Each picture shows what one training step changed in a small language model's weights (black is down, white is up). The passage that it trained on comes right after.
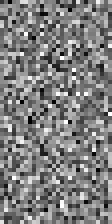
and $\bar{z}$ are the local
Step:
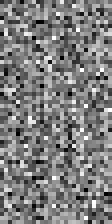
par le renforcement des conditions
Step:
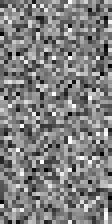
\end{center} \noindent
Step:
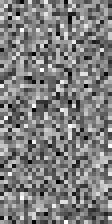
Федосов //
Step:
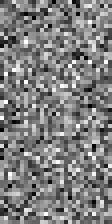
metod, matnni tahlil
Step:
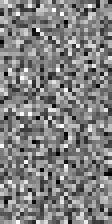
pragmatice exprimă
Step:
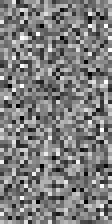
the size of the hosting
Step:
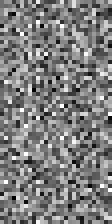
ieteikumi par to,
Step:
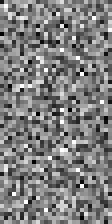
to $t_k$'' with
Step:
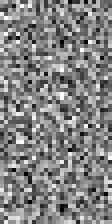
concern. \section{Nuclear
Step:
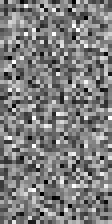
the expectation value of the stress
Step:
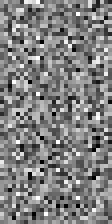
by requiring the $\chi N$
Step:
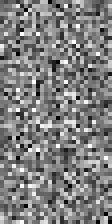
нигде в законе
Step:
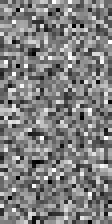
con carne de reno no
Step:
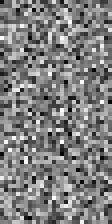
to use a work that are specified in
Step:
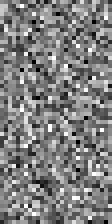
at FOS4 but only appears
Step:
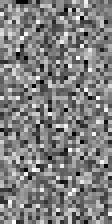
between photochemical production and
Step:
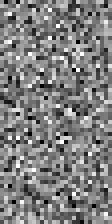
ma'lumotlar bazasi
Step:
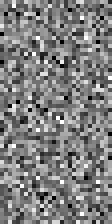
l'échelle descriptive
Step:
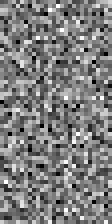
research made use of the
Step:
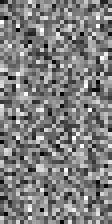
rear SiN:H was
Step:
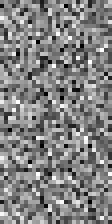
publicidade visando a
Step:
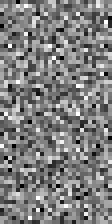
in some space $\H_k^{\xi}$,
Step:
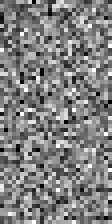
битта ҳолати
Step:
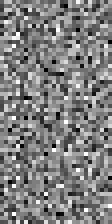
queste gerarchie,
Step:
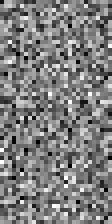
доступ к которым
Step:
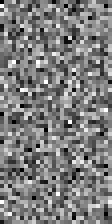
experiments should not be interpreted
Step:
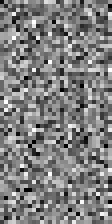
different contending priorities based
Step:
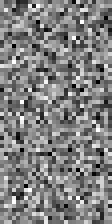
do produto Mês de
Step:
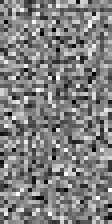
the other hand, such a winding
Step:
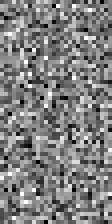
a fixed average number of
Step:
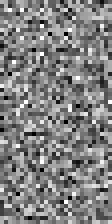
intervienen en el uso que se
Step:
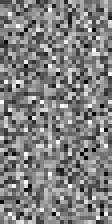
In addition, the article
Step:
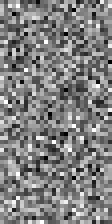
De Muestra Bienal a
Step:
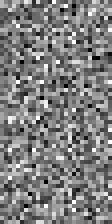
et transmettre un retour
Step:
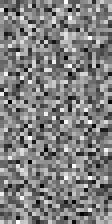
В результаті
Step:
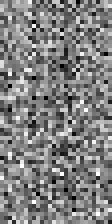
also ruined. As a result, this
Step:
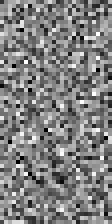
a coordinate of wall at some
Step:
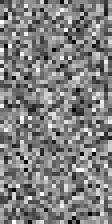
is Lorentz invariant,
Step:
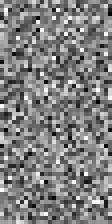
of the two clusters M4 and
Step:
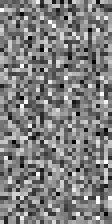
prepare for upcoming surges
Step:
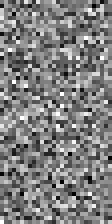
w ich aktualność
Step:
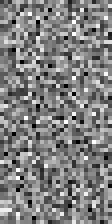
parallel line (b,e)
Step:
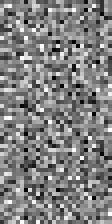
5.0.5. University
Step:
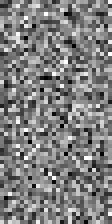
adaptación de las mujeres
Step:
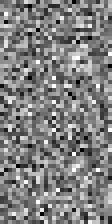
ulushi 10,9 foiz,
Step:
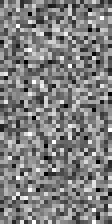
2 : Jean-Paul
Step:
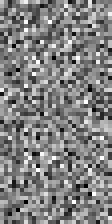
[9]. Devido à sua
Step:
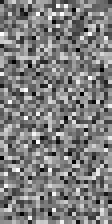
remains unidentified at this
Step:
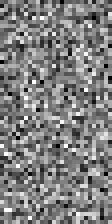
layers for low-level feature
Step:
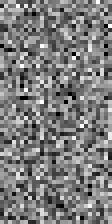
earlier research stages
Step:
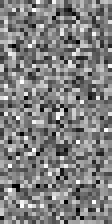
dos avós biológicos
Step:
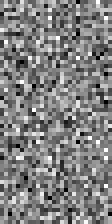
maqsad dehqonlar va
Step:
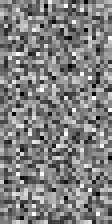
female NCAA division
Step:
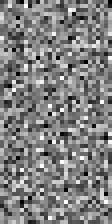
the hydrodynamics of
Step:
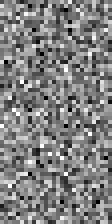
is qualitatively consistent with
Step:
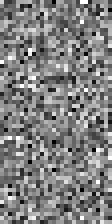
\nodata & \nodata \\
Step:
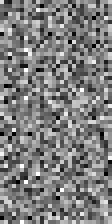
Astfel, IE poate
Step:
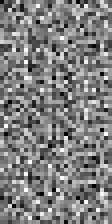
this case the first term on the
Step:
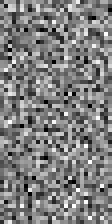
the COMPASS experiment.
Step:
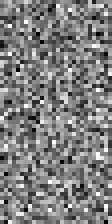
[1] *State Key
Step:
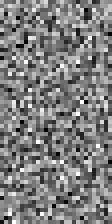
as $k$-anonymity have been
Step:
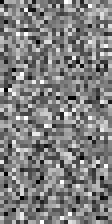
necessary software component,
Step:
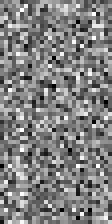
mengamati secara langsung
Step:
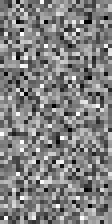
владения земельными
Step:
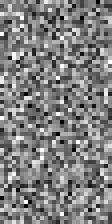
plus positron excess at higher
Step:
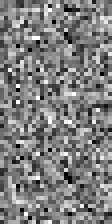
траектории и
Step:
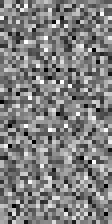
not immediately apply.
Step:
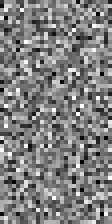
than merely scale the potential,
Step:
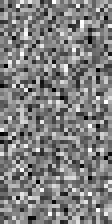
analogous to an electronic
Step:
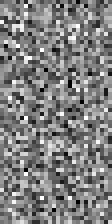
is a constant of order one and
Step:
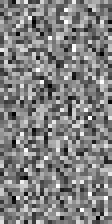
beden eğitimi
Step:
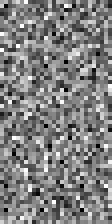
is visited by $a\to
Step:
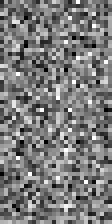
des hohen Aufwands
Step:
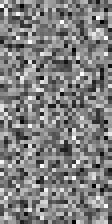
em um padrão descrito
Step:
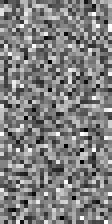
function of drift velocity,
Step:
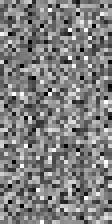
maktabdan tashqari
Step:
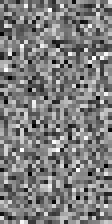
but rather represents the extension
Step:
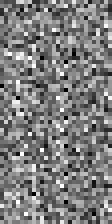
\left( \begin{array}{cc}
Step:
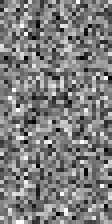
one to one relation between input and
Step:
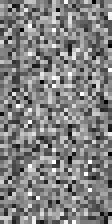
ёки бошқа
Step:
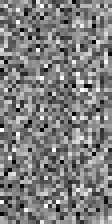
turmush tarzini
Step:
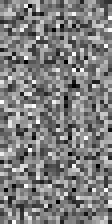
comparison with their bulk
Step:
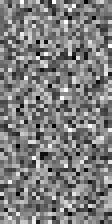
и технология в
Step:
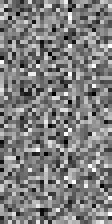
Колибаб К.
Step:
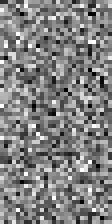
four languages:
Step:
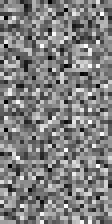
uzun sohbet ederler
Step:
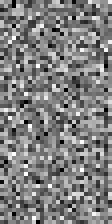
are observed with ring cavities for
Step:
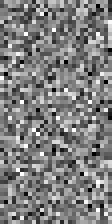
\caption{The phase diagram of
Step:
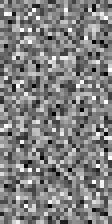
(BAA) kabi
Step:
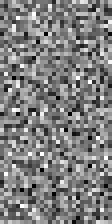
relação a sua imagem
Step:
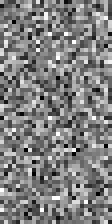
versus number of APs with
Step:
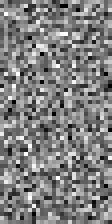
kompleks ravishda –
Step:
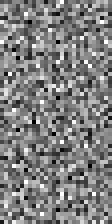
model achieved lower errors
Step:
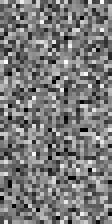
*Dinasti International
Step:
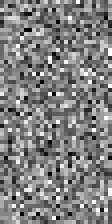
ihren Eigenschaften
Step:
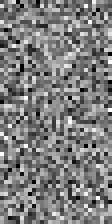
down, a thermodynamically
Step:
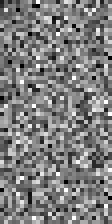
offset is reached.
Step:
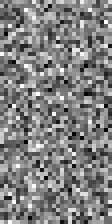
critérios: ano de
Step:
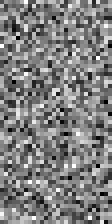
yoki mutaxassislarining
